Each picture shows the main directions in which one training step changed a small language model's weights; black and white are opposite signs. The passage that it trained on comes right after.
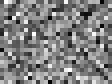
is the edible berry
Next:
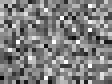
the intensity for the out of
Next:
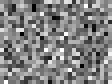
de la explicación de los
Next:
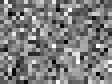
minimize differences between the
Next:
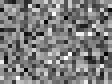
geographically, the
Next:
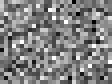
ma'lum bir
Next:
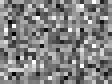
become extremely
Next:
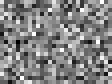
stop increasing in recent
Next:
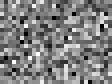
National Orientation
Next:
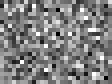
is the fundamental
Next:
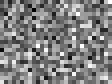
necessary to disconnect
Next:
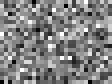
snapshot of the
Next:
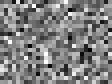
difference interaction is significant at
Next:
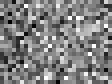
कहा था
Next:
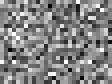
interactions resulting from student
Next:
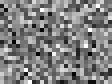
a total of four hundred
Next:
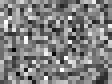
QPPs. The most
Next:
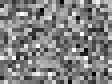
donc l'atout de
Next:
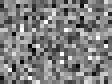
ela tinha visto
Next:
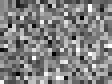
and thus are not included in
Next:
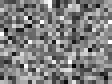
diseases. Journal of
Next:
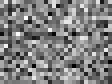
VHS and LS have been
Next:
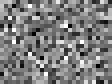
came from and what the
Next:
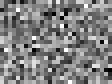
neck and back pain,
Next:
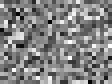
role of hopeful
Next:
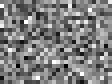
to infect mammals
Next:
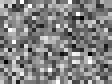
variety of conditions,
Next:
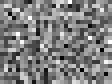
of geometrical
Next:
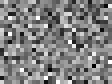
same position, in opposite
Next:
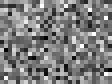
11. USAID
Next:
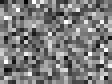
to the overall reliability of
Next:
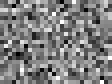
magazine, citizen
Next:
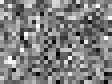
training, increasing
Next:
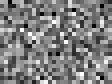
uma carga horária
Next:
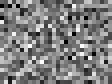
asociados como los intereses
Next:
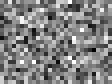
of new games, which
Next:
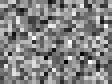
quantum postulate would
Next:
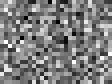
forward emitted power
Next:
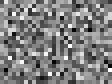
that: - the Amatrice
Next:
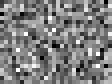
methods and techniques for
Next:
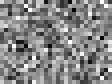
Bonney, R.
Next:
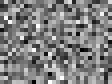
use of YOLOv3
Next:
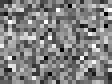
to the state $\gamma$, and
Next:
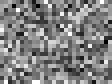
a parallax determination by
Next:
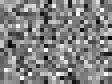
регулювання з
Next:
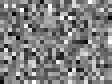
freedom likelihood
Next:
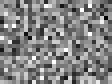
Kovács, K.
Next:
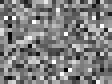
holding ideas,
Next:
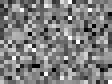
defended the need for the
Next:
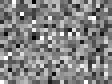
participate This study meets the
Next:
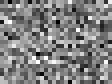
eles, analisando-se
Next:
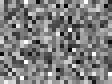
like to underprice
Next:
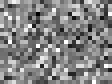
illustration and a
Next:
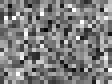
nomini emas,
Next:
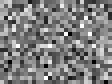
the direct participation of students
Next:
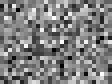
the universality ratios
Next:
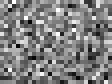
4D reconstruction of
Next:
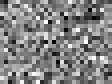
muloqot tili esa
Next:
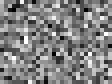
observed. These models may
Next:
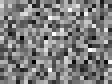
use the following form of the action
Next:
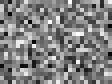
peer and tutor
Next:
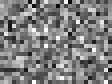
consider as the small parameter of the
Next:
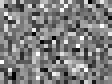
in the AF-SkX
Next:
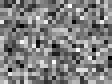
– Field doesn't
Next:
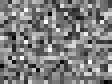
darslarga interfaol
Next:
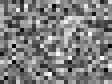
LQCD contribution, as
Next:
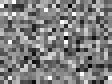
of Hg (II)
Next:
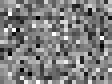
RGB based on the
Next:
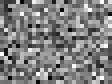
yaratishga imkon
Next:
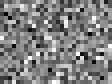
with the 4-spinor
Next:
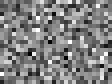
at one corner of the
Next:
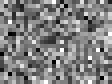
– baxting ketdi.
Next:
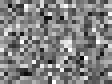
судлов ишини
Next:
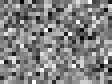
Figure 3c. The CL
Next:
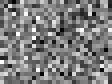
va Vatanimizga
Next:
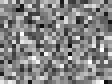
continuous in the state,
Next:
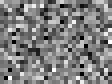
общность» не
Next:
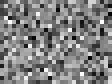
using this Honorable
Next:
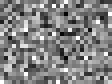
– Режим
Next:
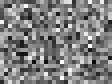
necrotic rusty
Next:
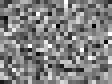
\section{ Solution of
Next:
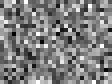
is the symmetric
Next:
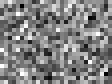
Center for Integrated
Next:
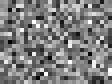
correspond to a minimum of the
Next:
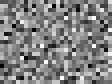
should be paid more research
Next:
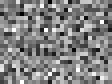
текстур у mid
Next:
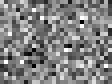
multiple linear regression and
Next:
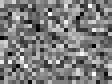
and variance $\varepsilon
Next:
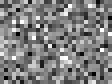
4DCT scans increased
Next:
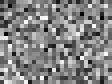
could use these pairs
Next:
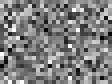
the original spectrum at
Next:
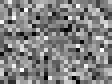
on the following themes:
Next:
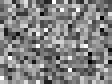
is present when an increment of work
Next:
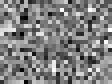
of humanitarian
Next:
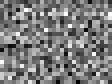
- Was this hole
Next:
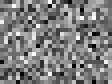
provocare și un
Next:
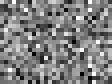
Tahfidz Harian
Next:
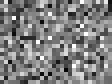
ular samarasini
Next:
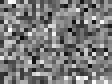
de la liberté,
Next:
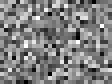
right] node[right]
